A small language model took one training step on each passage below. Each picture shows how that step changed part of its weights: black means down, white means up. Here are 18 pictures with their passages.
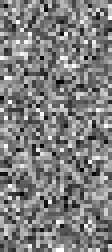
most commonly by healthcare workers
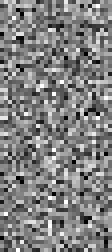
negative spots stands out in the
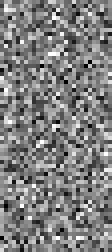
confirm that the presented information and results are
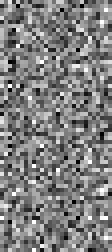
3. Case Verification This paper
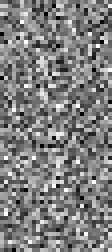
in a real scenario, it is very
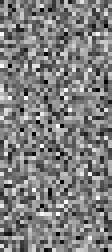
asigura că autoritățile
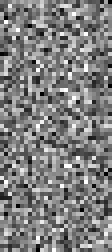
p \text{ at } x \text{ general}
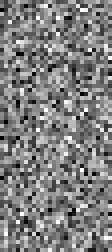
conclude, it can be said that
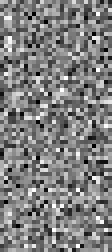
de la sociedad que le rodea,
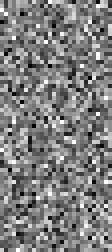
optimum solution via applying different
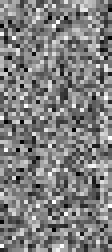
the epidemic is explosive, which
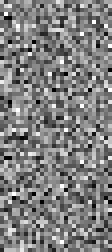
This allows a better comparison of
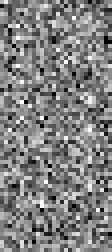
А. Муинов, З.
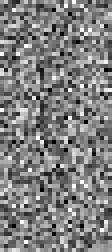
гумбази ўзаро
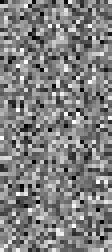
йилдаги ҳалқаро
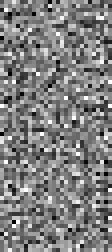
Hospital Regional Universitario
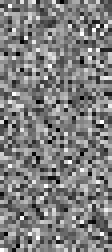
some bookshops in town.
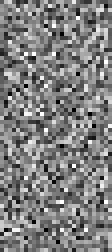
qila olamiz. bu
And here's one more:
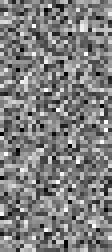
LIFE OF WOMEN
